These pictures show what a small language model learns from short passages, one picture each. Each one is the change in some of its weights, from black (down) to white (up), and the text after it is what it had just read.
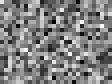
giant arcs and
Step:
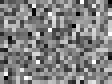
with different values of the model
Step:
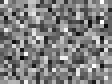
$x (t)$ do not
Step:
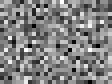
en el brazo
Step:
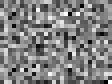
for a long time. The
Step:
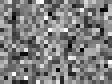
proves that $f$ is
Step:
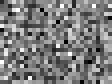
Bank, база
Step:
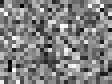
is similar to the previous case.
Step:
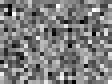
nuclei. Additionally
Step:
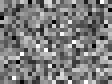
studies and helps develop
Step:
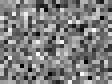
the junctions stability.
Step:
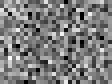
For any natural $n$ we
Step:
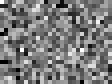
ketishlarining oldini
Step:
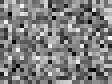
direct probe of gas,
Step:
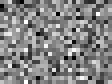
$\tilde{H}$ depends
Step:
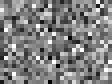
of describing condensed
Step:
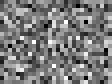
techniques such as continuous and
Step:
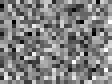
set of extreme points
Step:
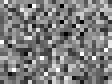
point source on its edge at the
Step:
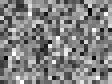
with energy gap, the
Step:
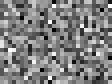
answer the question,
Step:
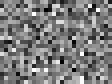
sense that it describes an
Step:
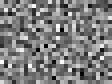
operational conditions. Such
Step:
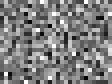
by an edge. In all other
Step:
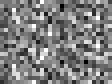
phonon mode resonance
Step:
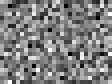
a largement contribué à
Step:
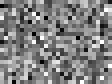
eikonal-type corrections
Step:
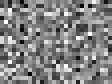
\end{equation} where
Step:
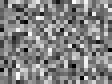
lattice Green's
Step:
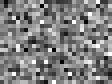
warping functions for
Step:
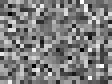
a tri-layer structure
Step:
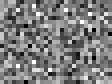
considerados para ser indexados en
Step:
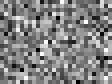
con ooquistes de
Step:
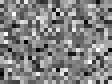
whether additional robustness properties
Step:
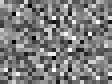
to be valid only at distances
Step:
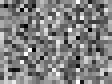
de Biología,
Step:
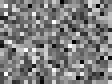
without loosing too much
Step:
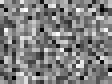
zorgt voor
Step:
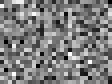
We chose to study and
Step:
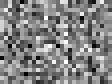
Quali sono i
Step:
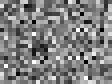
,$ containing the support of
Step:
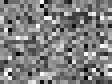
both spatial multiplexing and additional
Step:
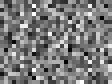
класу, чи є
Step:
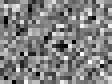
that is even more closely
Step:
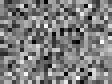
define a discrete map on the
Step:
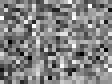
d'exactitude de
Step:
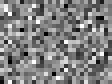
заболевания для
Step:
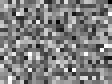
associated to the cut and
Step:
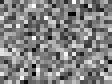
Thus, there is a natural
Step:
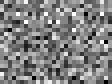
This way we recover a result
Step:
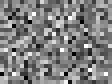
and a fixed volume form
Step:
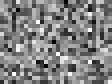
order $p$, for any
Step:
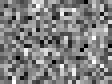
terminal region (cyan
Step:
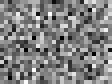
of the lens equation in a
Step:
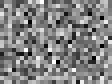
reviewed the basics of the
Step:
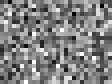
The expression for the second term in
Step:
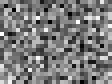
Furthermore, the slope
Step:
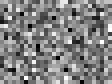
field operator for the ensemble
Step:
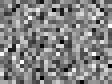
función, pues
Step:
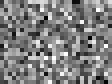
a negyedik
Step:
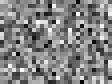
Physics, Miami
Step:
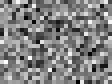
(1). We suppose that
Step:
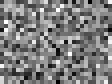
it is easy to see
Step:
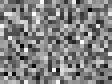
$L^p$ spaces on
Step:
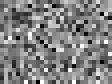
respectively. Given another
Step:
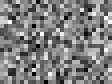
may lead to a significant reduction
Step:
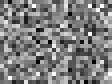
The full set of measurements is only
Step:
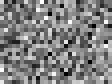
sets of a metrizeable
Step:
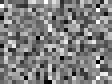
The lowest lying part
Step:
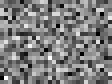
hand, $r_\infty$
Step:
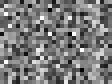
suffices to prove the above
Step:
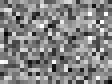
suppression of soft
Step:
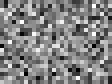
$\mathcal{F} \cup
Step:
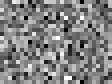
If we calculate the corresponding
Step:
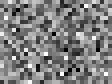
vehicles produced for
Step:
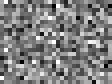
where $h_1 \neq
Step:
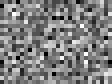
$T_B$ and
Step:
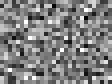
enfrentamento dos
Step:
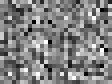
key formula that expresses
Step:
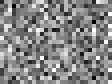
parameters is the position of the
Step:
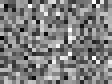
of this comb, equalized
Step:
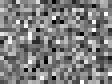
Z.\ Cui improved
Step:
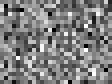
cavity field approaches a
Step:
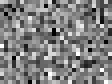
qualitative trends
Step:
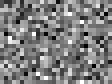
{\par\vskip 3ex
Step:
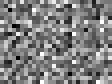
el suicidio e
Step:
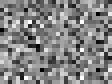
ser mulher ou
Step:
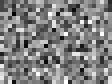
By virtue of the
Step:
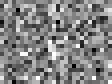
$\alpha >0$, then
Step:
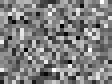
when they have closed-form
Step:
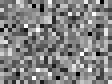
the frequency range accessible by
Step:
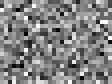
this paper we are interested
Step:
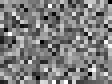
cell with a buffer
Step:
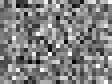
uy, makon,
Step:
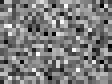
what is presented above by
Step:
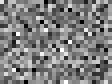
by a sudden increase
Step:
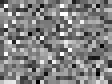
dollarni tashkil
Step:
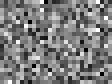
a distinguished complete
